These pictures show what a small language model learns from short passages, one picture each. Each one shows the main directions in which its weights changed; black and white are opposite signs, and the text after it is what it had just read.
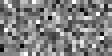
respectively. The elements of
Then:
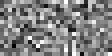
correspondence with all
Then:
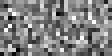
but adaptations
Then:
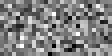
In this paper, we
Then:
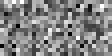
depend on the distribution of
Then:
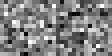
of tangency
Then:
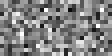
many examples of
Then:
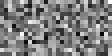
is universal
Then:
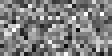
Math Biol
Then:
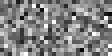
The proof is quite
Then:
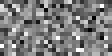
the elements of the form
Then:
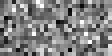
depth is
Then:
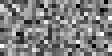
the solution of the
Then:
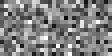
even if the control
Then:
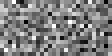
\] With the
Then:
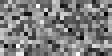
U$ and we
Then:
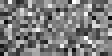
primes with
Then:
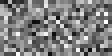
we compute the
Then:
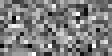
} $$ Consider the
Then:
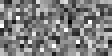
\noindent Taking
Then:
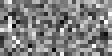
plane stress
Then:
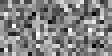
it a subset of a
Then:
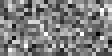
is distributed the same
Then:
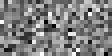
us show why the
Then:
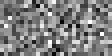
implying that
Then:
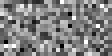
of limit cycles
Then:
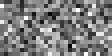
\ \text{for
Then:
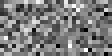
of $\Psi-\phi
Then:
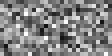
Consider all factors
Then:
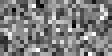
it has depth
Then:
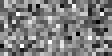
r$ are even
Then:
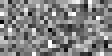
for selecting
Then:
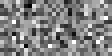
study the evolution
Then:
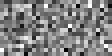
rank $r$
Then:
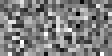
\\ It is proved
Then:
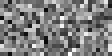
allows one to
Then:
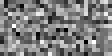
or even assume
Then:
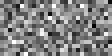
divide the boundary
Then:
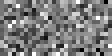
unique way if we number
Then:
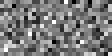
help us in
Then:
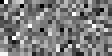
same order. This
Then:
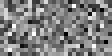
is enough to show
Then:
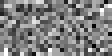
of the symmetry group
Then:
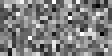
function with respect to
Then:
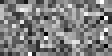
$\sigma: W
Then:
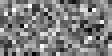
range for the
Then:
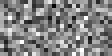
after Corollary
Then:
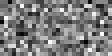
X}$ on short
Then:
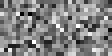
These are
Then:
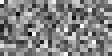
Bhatia and
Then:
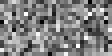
0$ whenever
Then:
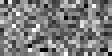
even. By
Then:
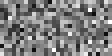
and $p\in
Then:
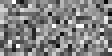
\] This implies that
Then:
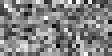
in the Julia
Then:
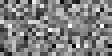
is connected. We can
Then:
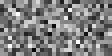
any basis.
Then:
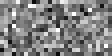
à la fin
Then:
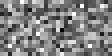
with lower and
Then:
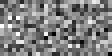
of the matrices
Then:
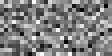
on algebras.
